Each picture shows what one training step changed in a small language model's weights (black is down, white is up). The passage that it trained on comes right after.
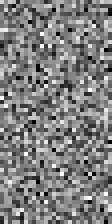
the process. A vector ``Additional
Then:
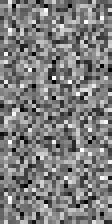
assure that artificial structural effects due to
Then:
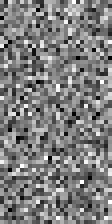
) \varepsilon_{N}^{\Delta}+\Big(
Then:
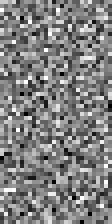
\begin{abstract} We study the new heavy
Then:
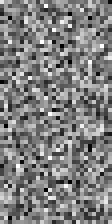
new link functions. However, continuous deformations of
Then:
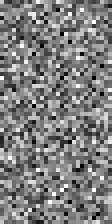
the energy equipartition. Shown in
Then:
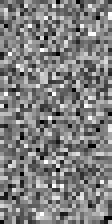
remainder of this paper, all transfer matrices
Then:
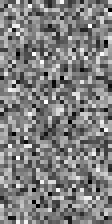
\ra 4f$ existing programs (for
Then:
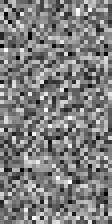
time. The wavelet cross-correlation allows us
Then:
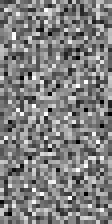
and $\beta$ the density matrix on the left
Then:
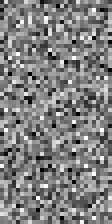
for nickel and iron, a
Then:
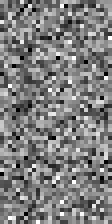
Crab Nebula after the quality
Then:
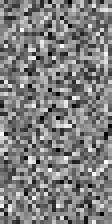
without quantum backaction, although phase fluctuations are
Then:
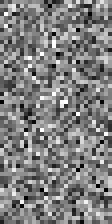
synthesized to date. Further five
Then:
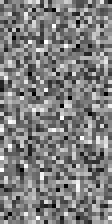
a periodic basis. These sources produce outflows of
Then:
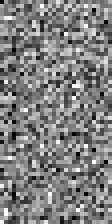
on the strike K and expiry
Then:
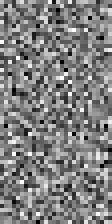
molecules, \begin{equation} U=\varrho
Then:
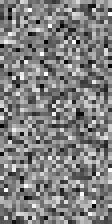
ends for speech spoofing
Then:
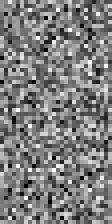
these subtle changes in bond angle can produce such
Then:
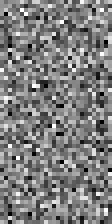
\be \label{newe}
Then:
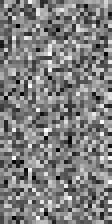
resonator EOM voltage swing &
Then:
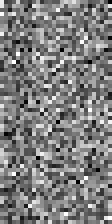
Goldstone bosons, and
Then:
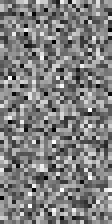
The decay rates for (b,c) are
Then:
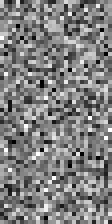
field. We will exploit the simplest
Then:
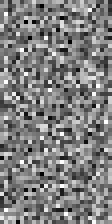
fraction of Fornax SFDGs detected by
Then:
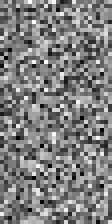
modes. This efficiency is larger than the maximum typically
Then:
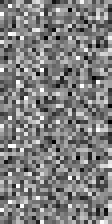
\def\lr { \lref}
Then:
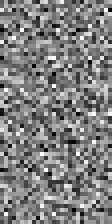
vast difference in system masses (a
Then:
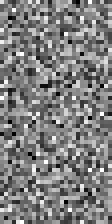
via the mixed state equation. Under the pure state
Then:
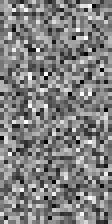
used to constrain cosmological and astrophysical
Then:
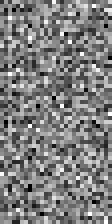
the tubes by the TR photons emitted as
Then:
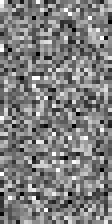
competition between people and will require improving
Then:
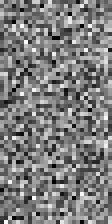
this Hamiltonian. In the thermodynamic limit, the ground
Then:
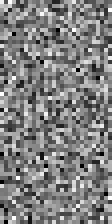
(HHI) of institutional
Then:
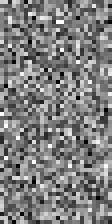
are functions known as \textit{Base
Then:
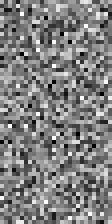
the most recently accepted values. \item
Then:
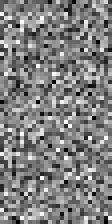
image processing - convolutional neural network - optical flow}
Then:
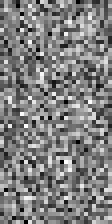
quality of the embeddings. These methods estimated
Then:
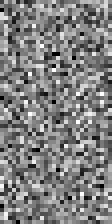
objective is to maximize the minimum load of the
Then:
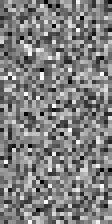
demand fluctuations belonging to demand-side uncertainty in
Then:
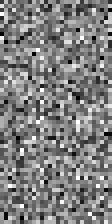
Sn-Cl can be associated with the
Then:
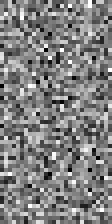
of about 1 kpc in Seyfert
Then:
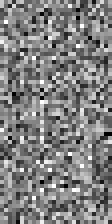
Thus, to achieve higher similarity between synthetic
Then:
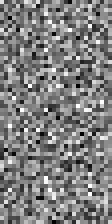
particle field. Both the halo and CDM distributions
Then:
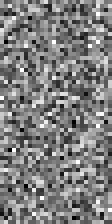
preventing the calculation of $Z$ in the
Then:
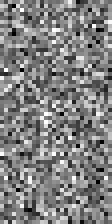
varies harmonically with $t$.
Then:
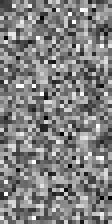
constraints up to to $k\sim
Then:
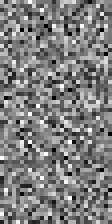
one can see a constant residual phase with only relatively
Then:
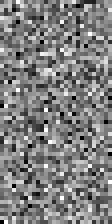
with the younger stars being formed slightly
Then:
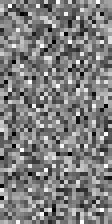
K is in correspondence with the 2D conductivity
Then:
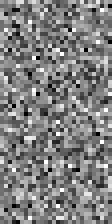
Eq. (\ref{DW}) would imply
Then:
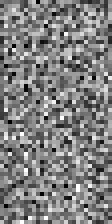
significant influence on the expected electric fields. It follows
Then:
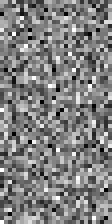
K. Sharma, Phys. Rev.
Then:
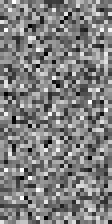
observe effects which might be sensitive to tiny
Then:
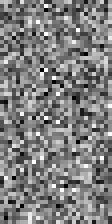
trade-off space between robustness and mean accuracy of
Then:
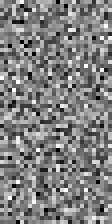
of (\ref{plw}) one finds that
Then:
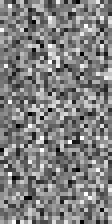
and a novel search algorithm to improve the identification of
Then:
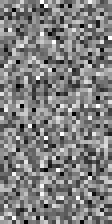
width (as an error bar) are extracted from
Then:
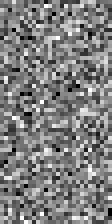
further guide the model, the template includes
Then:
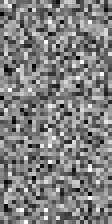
very surface sensitive and because the surface of the
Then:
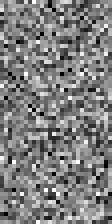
physics of the system. To investigate this, we
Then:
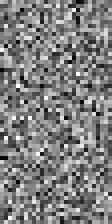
then proceed to rupture the rest of the
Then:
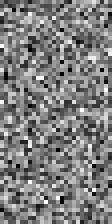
a feed-forward neural network consisting of
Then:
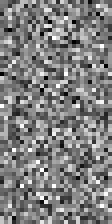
database consists of 3,000 images obtained from 25
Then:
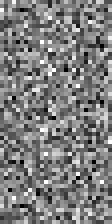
ranges, and converting bare range vectors into proper
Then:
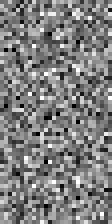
Demon-measured couplings and difference of
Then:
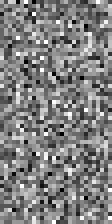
separately gauge invariant. \subsection{The residual
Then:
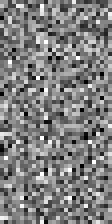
binary fraction and a maximum binary separation of
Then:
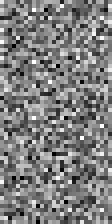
of a cut-off within the full sum rules
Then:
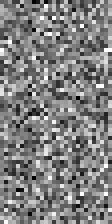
extremely small for all simulation results, indicating the
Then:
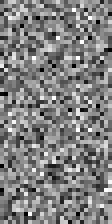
real neighbour or, more often, a star
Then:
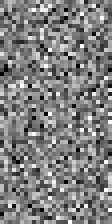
Lee, D., and Solgaard,
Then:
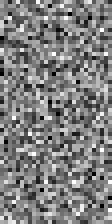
identification of optical counterparts for approximately 60\%
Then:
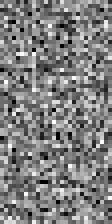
simplex once for every even permutation of
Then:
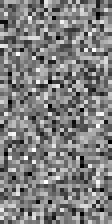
production cross section in $pp$ collisions at 7
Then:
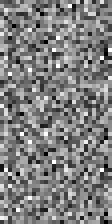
trace theorem can then become easy to prove if the
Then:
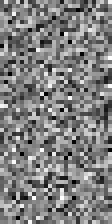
the advantage of being extendable to higher dimensional
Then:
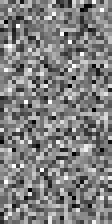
the high discriminative power of RGB under
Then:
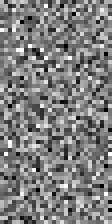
meson spectral density have been done by considering that
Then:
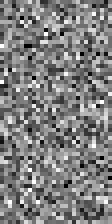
a magnitude. These dispersions are most likely not
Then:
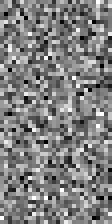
relation for excitations in $|c\rangle$ is
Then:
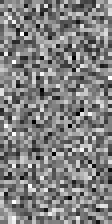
to reproduce the observed flux density for source sizes
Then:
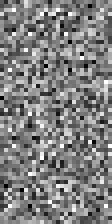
of the log values being $8.8
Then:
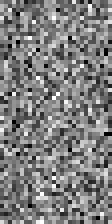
shrinking representation variance, thereby preventing
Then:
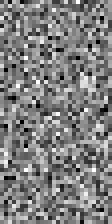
proposed in \cite{SM} and used later
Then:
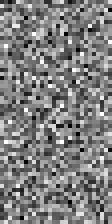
the possible cosmological and phenomenological implications (in particular the
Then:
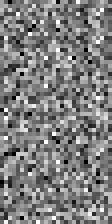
depth ($B$) on the accuracy of
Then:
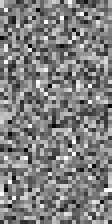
diffraction method has no such issue, which can be
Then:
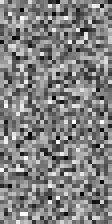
which describes the growth of a tilted
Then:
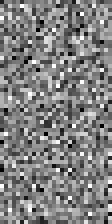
al.(2015) compared the full number of measurements
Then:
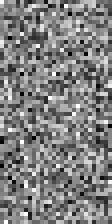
on the distribution can be retrieved.
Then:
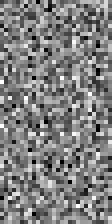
in different depths with circular shapes. In
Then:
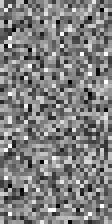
a 3$\sigma$ upper limit of
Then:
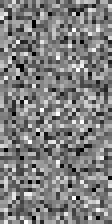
$\epsilon_3(n)$ is larger than
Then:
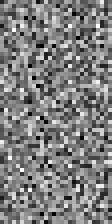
due to various external stresses and infections
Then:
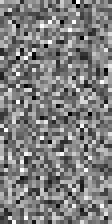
\subsection{Floquet analysis}
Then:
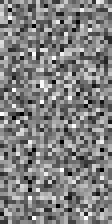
The singular values can be expressed using
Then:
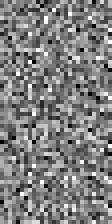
${\tilde R}(T) \approx
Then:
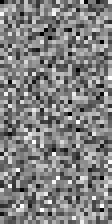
one-armed spiral, $m$=1
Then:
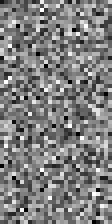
realized through the maximal CSI error norm,
